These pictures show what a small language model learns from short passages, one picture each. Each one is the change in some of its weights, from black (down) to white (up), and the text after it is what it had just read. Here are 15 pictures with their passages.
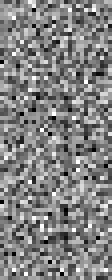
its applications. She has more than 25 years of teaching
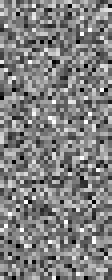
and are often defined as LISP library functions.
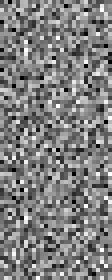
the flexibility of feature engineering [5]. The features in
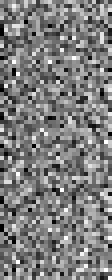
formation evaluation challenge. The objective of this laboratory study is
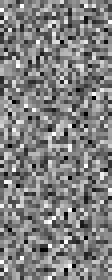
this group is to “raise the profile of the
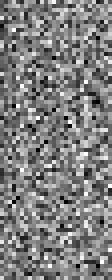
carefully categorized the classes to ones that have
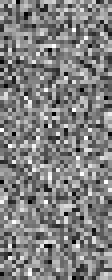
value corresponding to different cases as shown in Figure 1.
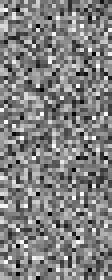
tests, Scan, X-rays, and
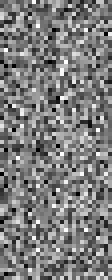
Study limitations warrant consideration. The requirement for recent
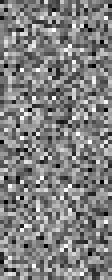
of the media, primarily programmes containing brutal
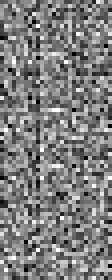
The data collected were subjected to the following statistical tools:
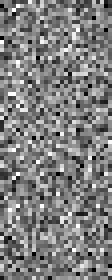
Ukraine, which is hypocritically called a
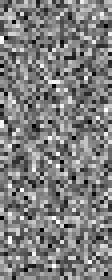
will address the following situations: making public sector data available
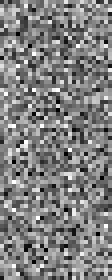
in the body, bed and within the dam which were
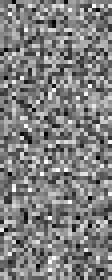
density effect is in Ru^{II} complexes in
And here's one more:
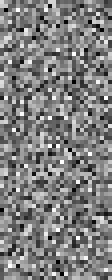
about the use of LLMs (Large Language
